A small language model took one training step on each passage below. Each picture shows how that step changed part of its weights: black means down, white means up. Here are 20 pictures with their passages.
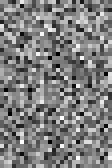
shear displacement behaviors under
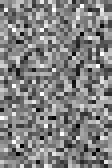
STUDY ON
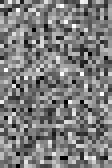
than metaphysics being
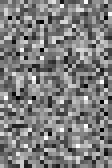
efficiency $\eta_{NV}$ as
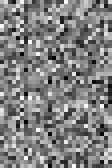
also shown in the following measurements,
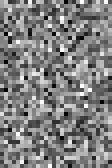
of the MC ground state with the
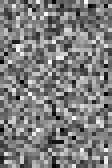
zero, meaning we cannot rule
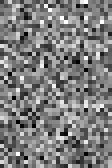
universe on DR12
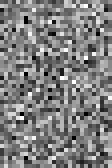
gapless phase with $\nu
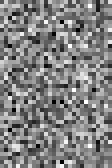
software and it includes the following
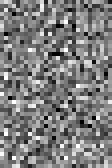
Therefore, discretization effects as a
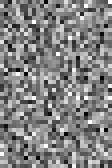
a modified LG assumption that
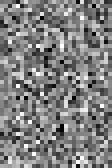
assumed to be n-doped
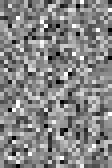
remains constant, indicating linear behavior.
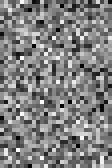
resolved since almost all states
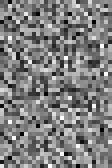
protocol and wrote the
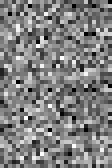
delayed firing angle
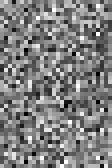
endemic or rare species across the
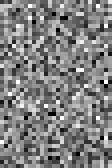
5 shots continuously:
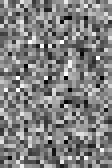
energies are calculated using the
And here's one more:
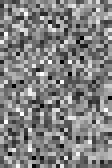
Switching anatomical
